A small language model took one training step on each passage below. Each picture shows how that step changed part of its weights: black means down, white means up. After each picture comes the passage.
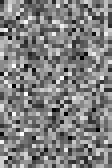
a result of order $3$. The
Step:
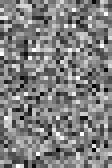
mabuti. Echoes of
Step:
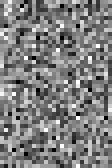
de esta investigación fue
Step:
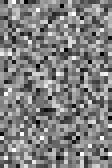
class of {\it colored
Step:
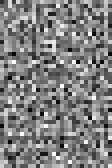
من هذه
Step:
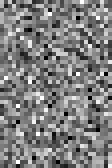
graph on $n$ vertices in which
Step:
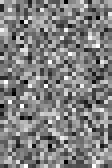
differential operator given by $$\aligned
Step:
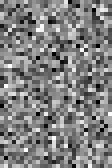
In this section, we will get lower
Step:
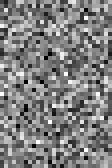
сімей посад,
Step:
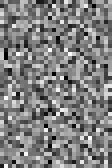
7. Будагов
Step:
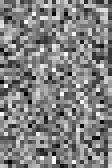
instance, the price
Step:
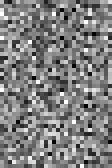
bilan tuslanishi,
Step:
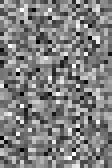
viloyat bo'yicha
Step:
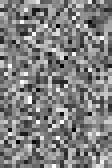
diagram, that offers an
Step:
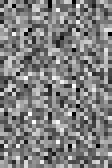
a p.m.p. action
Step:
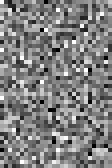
operatsiyalarni amalga
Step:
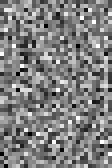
for each segment $S$ of
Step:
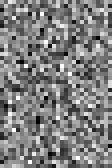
elé, hanem az
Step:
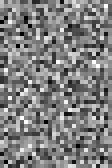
рівні звичайного
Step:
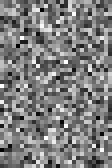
for the smooth functions, we shall use
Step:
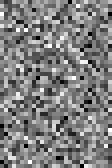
& El Aidouni en
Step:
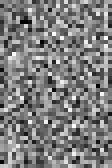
до 18 років, коли
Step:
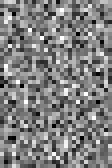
ports. \item Since the
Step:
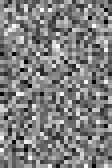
Kazhdan pair for
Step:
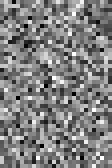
following regression algorithm is designed
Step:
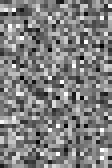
nano-second, that all
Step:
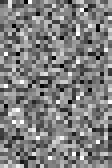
(this is another
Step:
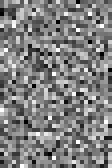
ranging over all the pairings
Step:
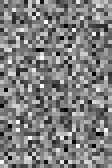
from the boundaries. In
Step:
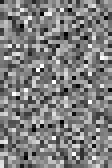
\item every uniform partition of
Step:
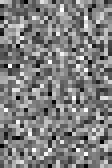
is constant on the orbits of
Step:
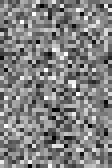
от эпохи
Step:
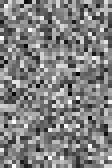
maqollar yoshlarning
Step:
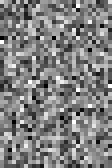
en la legislación
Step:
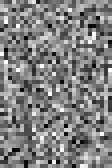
diffeomorphic to toric
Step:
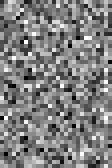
a shared edge with
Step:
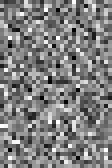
80. En forma part
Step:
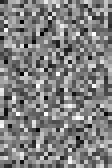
ўз фани билан
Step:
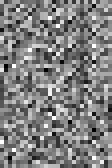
property that the complementary set
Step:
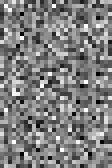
has a family of positive solutions with
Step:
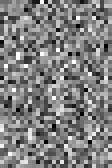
subspace $\widetilde{Z}$ such that
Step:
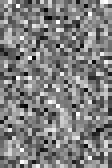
y a des pratiques qui
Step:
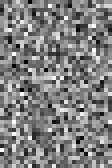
order to enter in a particular subset
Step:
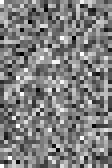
mode, you can change the
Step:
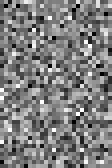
unrealistic manner. By
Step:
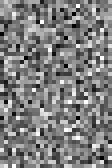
dijital oyun
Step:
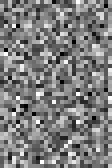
Georges Sorel*
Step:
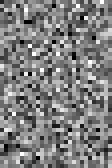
not be necessarily diffuse).
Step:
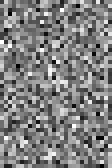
als Reminder stehen
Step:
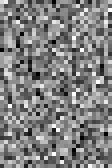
affirmations de ceux qui
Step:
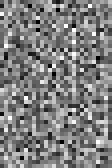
under investigation. Moreover, we
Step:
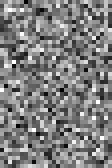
fast and efficient method is
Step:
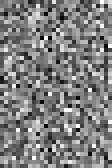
ta’limning o‘quv va
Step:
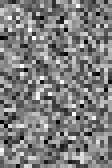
and C. Cooper,
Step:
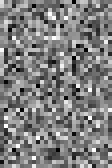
haben es laufe
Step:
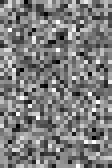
to check the case that
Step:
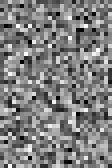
persoană are
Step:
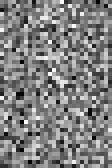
каби такрорий
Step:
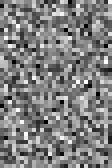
v urejevalnik
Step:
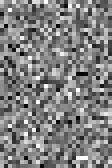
$\varepsilon > 0$, we obtain an
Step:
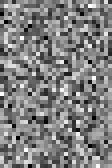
Pareto efficient solution.
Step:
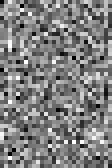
the space of linear maps from
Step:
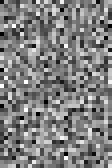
undagi gullar-u
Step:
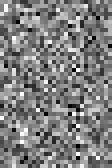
A$ be elements such that:
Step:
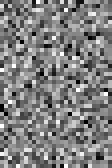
ta'siri ostida
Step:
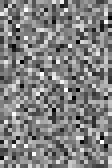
uslublar asosida
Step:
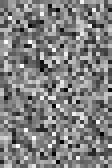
zijn problemen van
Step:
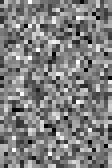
\n J_{\varrho}$ which
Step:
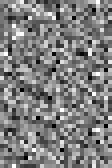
skein module of
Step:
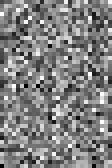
found, for example, in
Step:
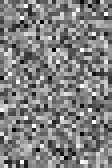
criados pelos próprios
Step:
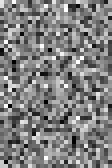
2022. Os dados foram
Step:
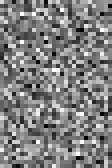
orqali majozni
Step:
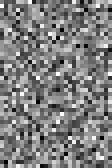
+ u - w)}$ larger than
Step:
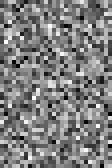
esta conexão carece de
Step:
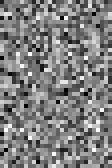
\nabla \bar{u}_t
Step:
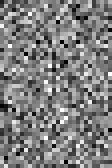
sense. At the
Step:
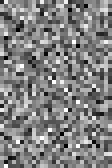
}It is sufficient to show that
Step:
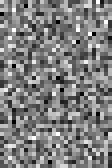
mas as instalações
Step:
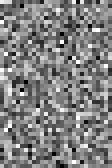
adherido en las
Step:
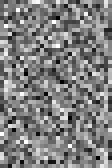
Finally, we describe the algebras
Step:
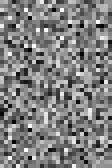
of $T$, the Skolem
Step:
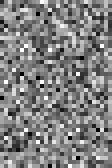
this article, $G$ will
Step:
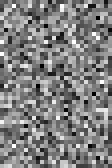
and regional forecast,
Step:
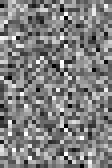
mit ihrem hohen
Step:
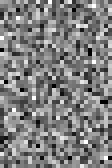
badiiy va sanhat
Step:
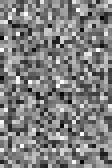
los Investigadores
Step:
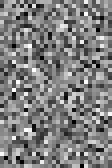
of frequency,''
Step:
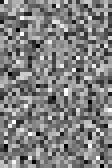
where $\bold s_k$ is
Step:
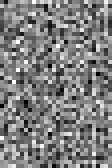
і фунгіцидів
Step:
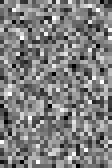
três concentrações de
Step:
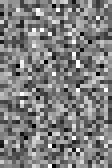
and is torsionfree. Now
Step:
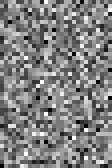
section of an arc with only
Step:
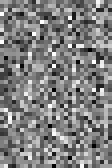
consideration. Particular
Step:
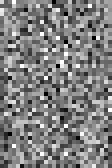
Coenen presenta una lista
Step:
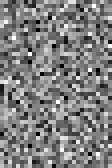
Uzbekistan on May
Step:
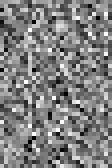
Amazônia, como
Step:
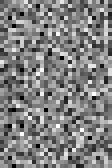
билан бирга
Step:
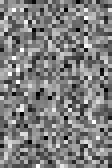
sur $E={}_\inftyg
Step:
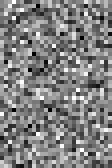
in subscript, the
